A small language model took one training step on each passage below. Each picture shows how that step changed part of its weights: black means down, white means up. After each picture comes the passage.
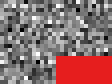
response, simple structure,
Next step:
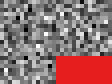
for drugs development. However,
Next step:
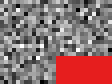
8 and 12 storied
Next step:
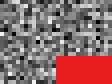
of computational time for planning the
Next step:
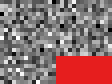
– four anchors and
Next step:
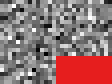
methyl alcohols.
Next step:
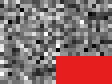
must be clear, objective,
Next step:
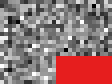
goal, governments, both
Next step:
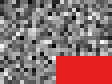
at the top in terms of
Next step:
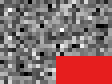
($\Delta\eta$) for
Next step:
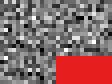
in which the liquid is assumed
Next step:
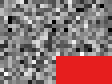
investigates the Values offered
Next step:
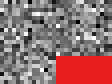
and the disadvantages
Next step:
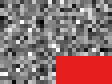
200 µL of total
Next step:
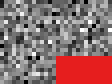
was taken in water and extracted
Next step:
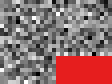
memory. The data revealed that
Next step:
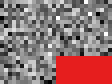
circular orbit - A
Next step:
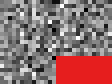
impact of agricultural-related measurements
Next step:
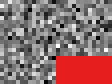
replication potential of the proposed
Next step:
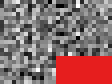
of the NaCl solution
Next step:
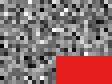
\omega)$ can be expressed
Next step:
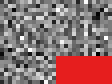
Weight of Operational
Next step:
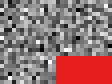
to the aptamer
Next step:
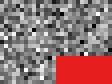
financial investment discipline to refer
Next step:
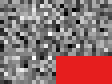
melodic and rhythmic
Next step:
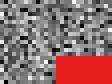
whole universe is
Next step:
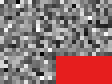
whereas the ionic conductances
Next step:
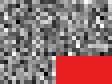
changes’ management Productivity of
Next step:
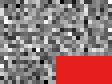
Faldu 9.
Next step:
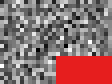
courses taken; an average of
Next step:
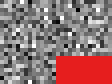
mixed human-divine
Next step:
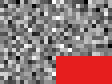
A5. Evaporation
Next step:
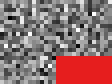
unidirectional and
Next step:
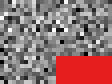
details of all enrolled
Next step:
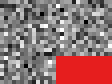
intention as an intervening
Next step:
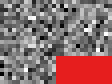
κ and u_*
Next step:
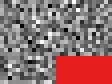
access to the website, an
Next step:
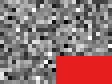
rest of the paper is organized
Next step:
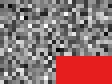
in assigning membership
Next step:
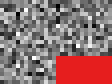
denaturation, followed by
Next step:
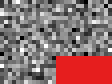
established practices in the field of
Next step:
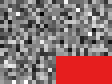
without educational programs) Advanced
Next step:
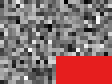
reliability expected of these networks,
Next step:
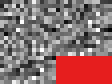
than that found for the
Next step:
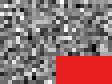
received from social media. -
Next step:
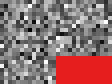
Most dengue cases are
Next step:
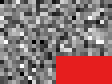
classroom settings at the end of
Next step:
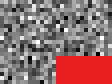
mechanics, particularly the financial
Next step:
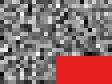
of agricultural lands makes it possible
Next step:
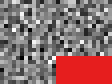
technology to enhance the natural
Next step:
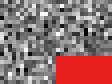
tax evasion, tax
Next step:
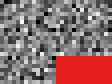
be more acceptable than the
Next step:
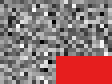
It is worth mentioning that
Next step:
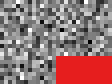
vessels' speed (set
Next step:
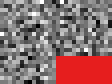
which consisted of mass media
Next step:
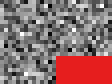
document model utilizing Google Cloud
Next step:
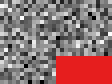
vital component of diversified
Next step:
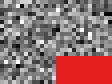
**colleagues from
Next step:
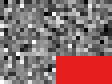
online learning condition also decreases
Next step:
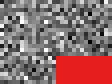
faculty members and parents,
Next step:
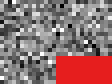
the smart contract, which
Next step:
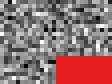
the need to focus on
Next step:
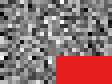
which were much few. The
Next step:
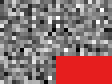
to support the effective use of
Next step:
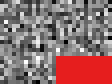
policy decisions, enhance the quality
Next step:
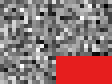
Table S1: Dietary
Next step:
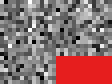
ℓ t Equation
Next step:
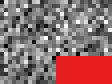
and before dissolution.
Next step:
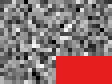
fresh condition. Basically,
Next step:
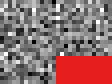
disclosure of any use
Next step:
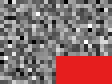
the larger social systems with which
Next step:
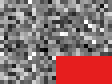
A distinctive feature of
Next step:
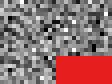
investigating perceptions of employees.
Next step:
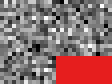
around the target environment. Data
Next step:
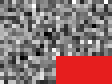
readiness platform designed for the
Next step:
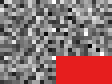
OZONE MR
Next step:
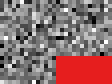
compared to other varieties.
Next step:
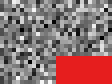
motion of a physical body under
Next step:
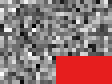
advantage. Commandments of
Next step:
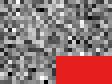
all factual statements correct,
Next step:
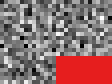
of experience is that they bring
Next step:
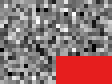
pedagogical skills. The present
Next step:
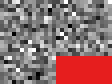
betweenness centrality.
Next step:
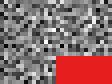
MC and MIS in
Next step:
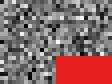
and daily based distributions by applying
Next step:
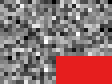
short report on the outcomes of
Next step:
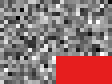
been known through research to present
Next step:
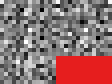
\equiv 2\alpha
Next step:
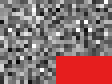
Region, lake
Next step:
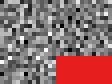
of invasive procedures and
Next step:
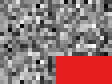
Overall, these correlations highlight the
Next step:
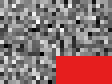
administered using purposive
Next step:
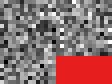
mean for this specific leg was
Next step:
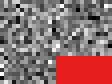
can be considerable, in terms
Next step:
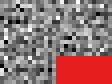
recourse can be transformed into
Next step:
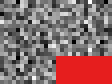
of the difference in strain in
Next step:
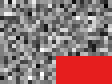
about career advancement. In
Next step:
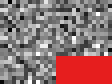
so these fields become her focus
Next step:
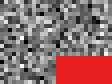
findings are thus valuable to all
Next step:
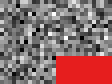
validation and aggregation techniques to
